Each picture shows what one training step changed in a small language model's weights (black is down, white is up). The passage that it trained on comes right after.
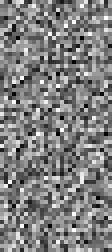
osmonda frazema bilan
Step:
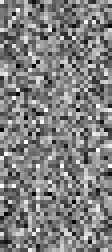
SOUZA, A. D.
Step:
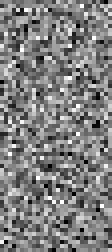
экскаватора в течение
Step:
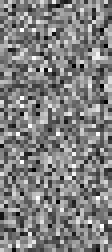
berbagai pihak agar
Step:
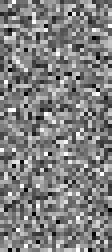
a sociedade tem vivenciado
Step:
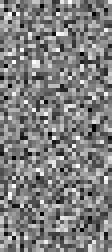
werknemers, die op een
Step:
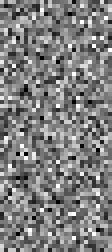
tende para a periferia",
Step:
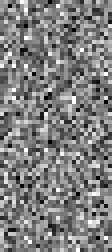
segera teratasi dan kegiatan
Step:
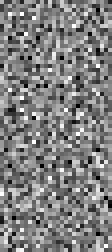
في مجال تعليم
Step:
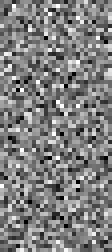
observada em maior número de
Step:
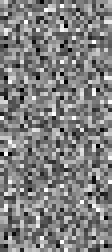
bilan birgalikda yurak
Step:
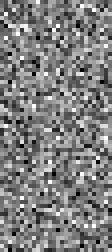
скоринговых систем по
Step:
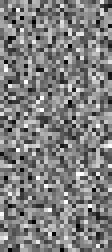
Josef Heers. 2025.
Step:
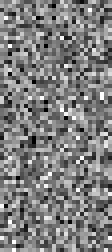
fazladır. Bunların
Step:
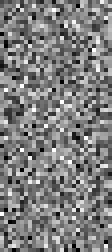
etmoqda. U iqtisodiyotni
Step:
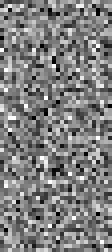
hujjatlar loyihalarini
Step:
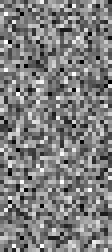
organosulfur compounds and
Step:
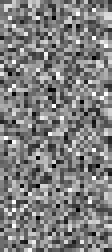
động tích
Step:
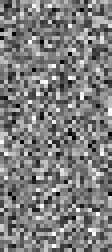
0,97 Dénoncent la
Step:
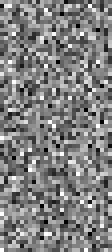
öğrencisinin (İ.M)
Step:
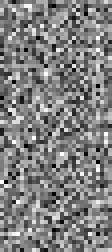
diplomatiya, turizm,
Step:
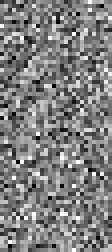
articulado na linguagem
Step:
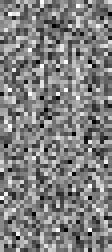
ve ikinci araştırma
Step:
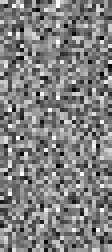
yaqin va samarali kanallari
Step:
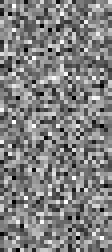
times to modern developed
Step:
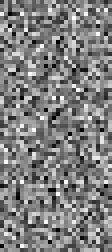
muncul di daerah aliran
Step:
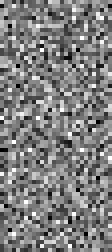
capital relacional (Ej. la
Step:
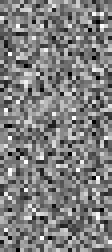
valedera, que pese a todo
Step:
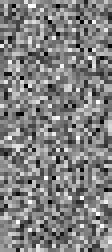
obyektlari hisoblanadi:
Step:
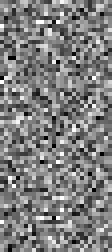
la subjetividad, en la que
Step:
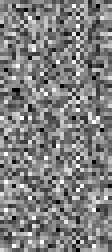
disso, essa abordagem
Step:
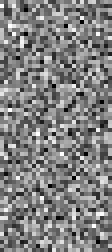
su poder mediante sus actos y, sobre
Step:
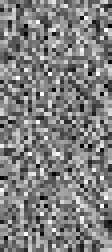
Bäcker rollte den
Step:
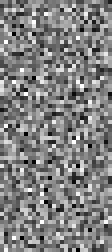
и традиции российского
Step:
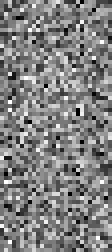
сторонами конфлікту за
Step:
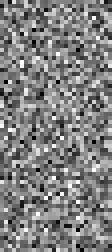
Запит митного органу на
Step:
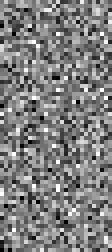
evaluating research [J].
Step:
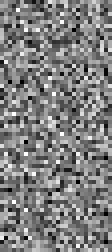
de retención de mujeres en
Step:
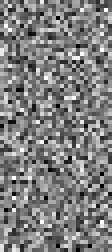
Oxford University Press.
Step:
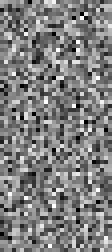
(B) de tomografía de
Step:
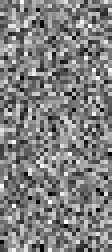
the structure of international trade
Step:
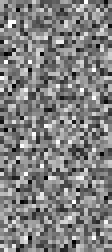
и в европейских
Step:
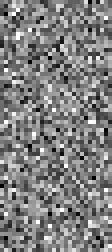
aylansa, umumiy ishning
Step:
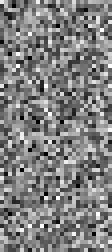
dynamique économique,
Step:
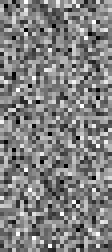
работе с больными
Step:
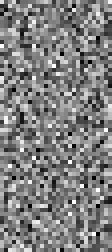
GVO. 3. Kontext.
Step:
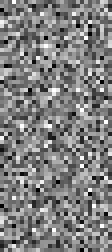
of music theory not only
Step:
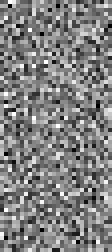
відмінні вікові /
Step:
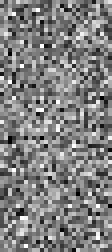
основании совокупности
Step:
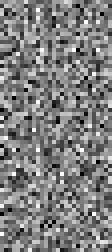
manual ou automático de troca
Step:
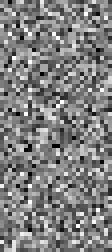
civis que se referem a
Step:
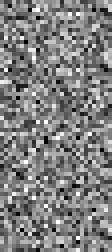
аҳамиятли таъсир
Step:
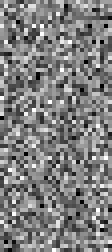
degenleri jıynalıp bir
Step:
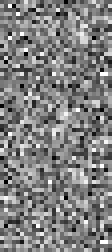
dasturlar ishlab chiqishda
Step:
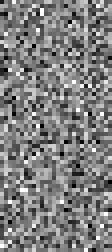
olduğunu bildirmiştir.
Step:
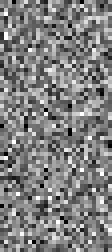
анализ, проектирование
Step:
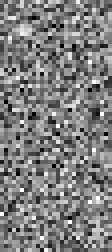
kutiladigan yechim va
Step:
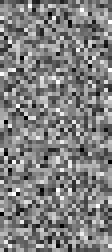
debatido na sociedade em
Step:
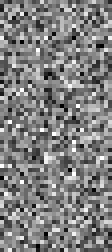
सविता सुबल
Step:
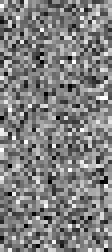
तो निर्णय
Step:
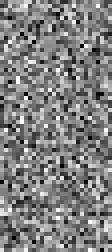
2. Bisa dapat menambahkan
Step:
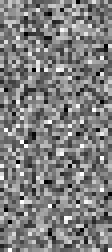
и женщин соответственно
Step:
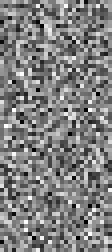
la encuesta a estudiantes: para
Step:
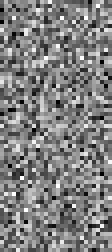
Tizimga asta-sekin
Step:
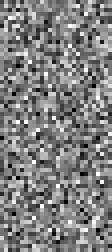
Ularning barqarorligi va
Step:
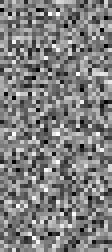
os alunos a perceberem as
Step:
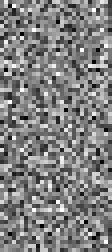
á soldat. ¡Y aquell
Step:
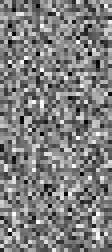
положения: языковая
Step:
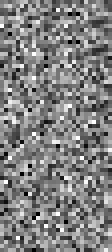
практике, чтобы
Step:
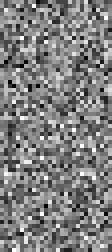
принципах «цифровой
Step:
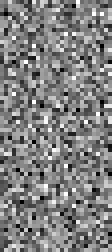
jarayonini takomillashtirish
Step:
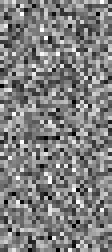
= \sum V_j X_j
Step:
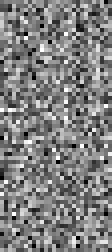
introducción de la evaluación formativa
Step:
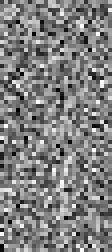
procédures en place
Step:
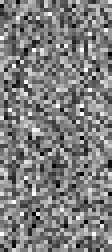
of the 8th grade chemistry
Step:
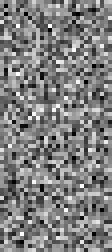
kare ve dikdörtgenler
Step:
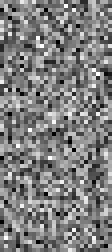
human emancipation** Marcos
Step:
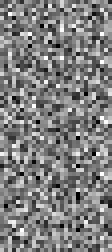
بالا بحث درج
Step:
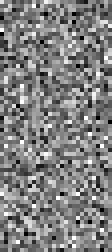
роком на 23%. Серед
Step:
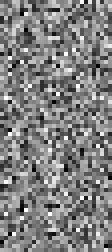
savdo jarayonini amalga
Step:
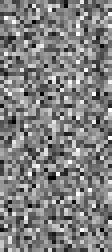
auch auf dem Bildungsserver
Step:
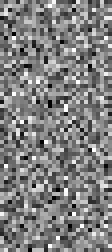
salat, desertlar taklif
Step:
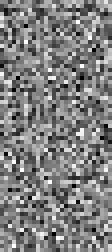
допомоги сім'ям
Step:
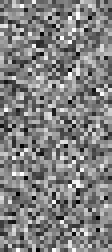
le nombre d'étudiants
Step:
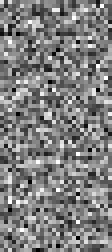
desse formato pode se dar também
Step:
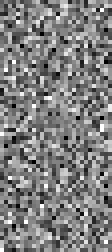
главное – в принятии
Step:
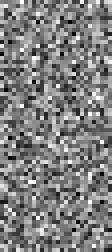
kamayishi q_w l/s
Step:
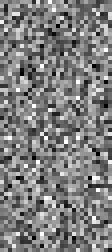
farklı medeniyetlere
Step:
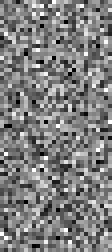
Neuilly sur Seine),
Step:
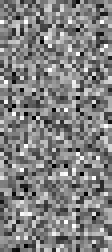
ходимлари ўртасида
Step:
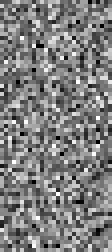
é o facilitador, porque
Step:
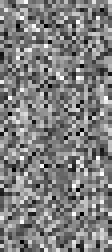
*Revista Actualizaciones
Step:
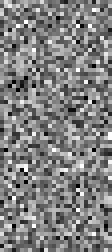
отаси Муҳаммад
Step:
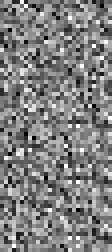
Нав ва тизмалар
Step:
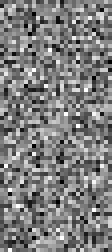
finalmente adaptado para abrigar
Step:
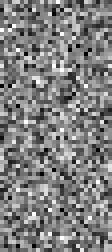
s'est accéléré par
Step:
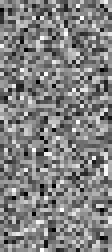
прямую корреляционную
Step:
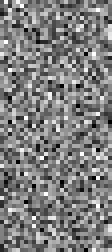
ذلك إلى تجانس
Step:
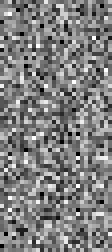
egresados integrarse a la
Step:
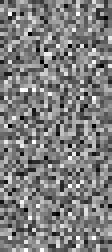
entendido al bardo escocés
